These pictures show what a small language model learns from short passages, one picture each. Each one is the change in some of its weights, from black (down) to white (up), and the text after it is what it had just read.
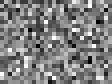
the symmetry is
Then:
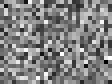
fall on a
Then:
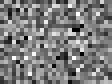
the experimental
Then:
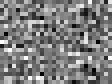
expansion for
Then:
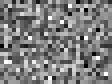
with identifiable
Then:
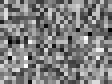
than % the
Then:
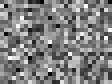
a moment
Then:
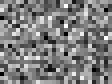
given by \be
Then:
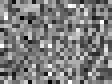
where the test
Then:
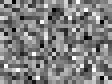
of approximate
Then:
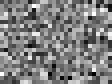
union of the
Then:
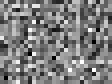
as in our previous
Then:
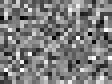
with gain
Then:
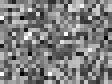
Conversely if
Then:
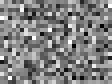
B dependence of
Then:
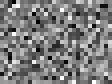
$x$ and
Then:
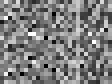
between two points
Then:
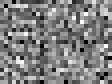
per concurrent
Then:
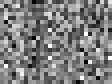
in metal
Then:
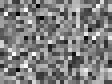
\le C
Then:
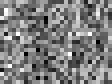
layers of
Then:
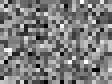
laser light
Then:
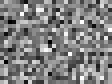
aim to show
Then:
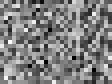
in most regions
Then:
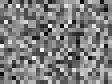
weak law
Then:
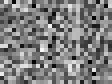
of The Three
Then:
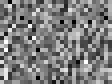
(age) with
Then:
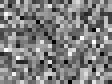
and $\left|
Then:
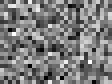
that $H$
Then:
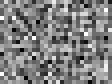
updating first
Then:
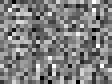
is large enough
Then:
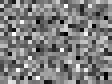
$ and consider the
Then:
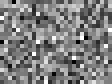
In the optically
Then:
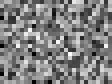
to be calculated
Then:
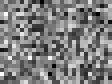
evolution of a
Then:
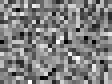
aspects of
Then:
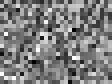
the SM
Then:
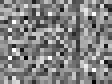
interested in
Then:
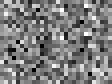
code from data
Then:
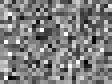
conditions (based
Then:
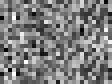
written as
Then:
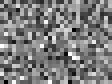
the LJ
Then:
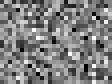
the following cases is
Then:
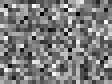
now verify
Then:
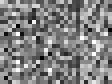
solution in the
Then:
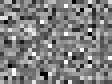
of a differential
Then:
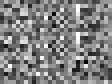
cannot be
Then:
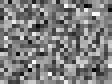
faces. In
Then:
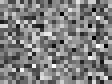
linear maps
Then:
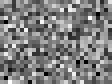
signaling the
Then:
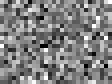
directorate of
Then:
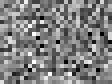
metrics. We
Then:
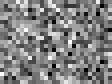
morphism of
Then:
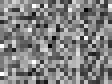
problems of
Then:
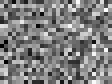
a largely similar
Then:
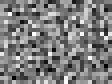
defined by \[
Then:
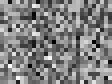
system is given by
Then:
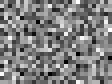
and Yuan
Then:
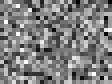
flow and which
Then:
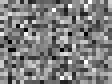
correspond to the
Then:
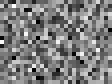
$x \to
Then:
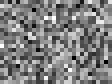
the host
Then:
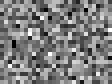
is possible that
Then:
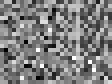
of $X$
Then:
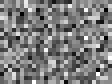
the planning
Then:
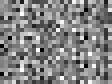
be written
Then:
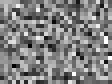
regular function of
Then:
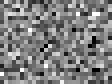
are excluded
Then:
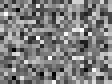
for $\hat
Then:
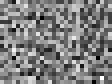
function and for the
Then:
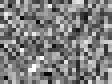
and $\gamma
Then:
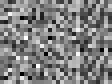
Then we have
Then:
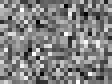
those whose
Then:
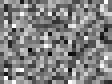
might be the
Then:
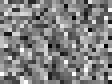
end of a
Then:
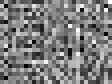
a partial
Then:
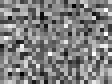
prove some results on
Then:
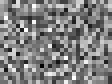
which depends on
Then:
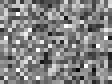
do provide good
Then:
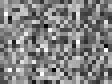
present work was to
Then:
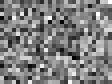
the form:
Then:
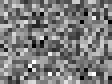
this map.
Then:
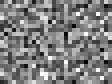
a disc of
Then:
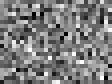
let $\Phi:
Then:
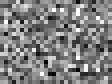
should not
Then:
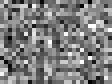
restrict the
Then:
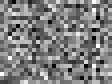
is independent of the
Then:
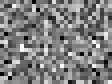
10$ a linear
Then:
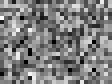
In our analysis,
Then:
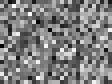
$N$ is
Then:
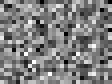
nature. It
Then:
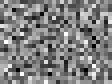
other binary
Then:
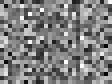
a target
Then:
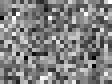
remain valid
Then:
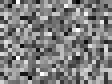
and then a
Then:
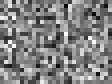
distance 1 from
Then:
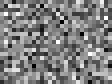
remark for this
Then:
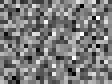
the initial version
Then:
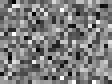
$x$ be
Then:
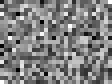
l \cos
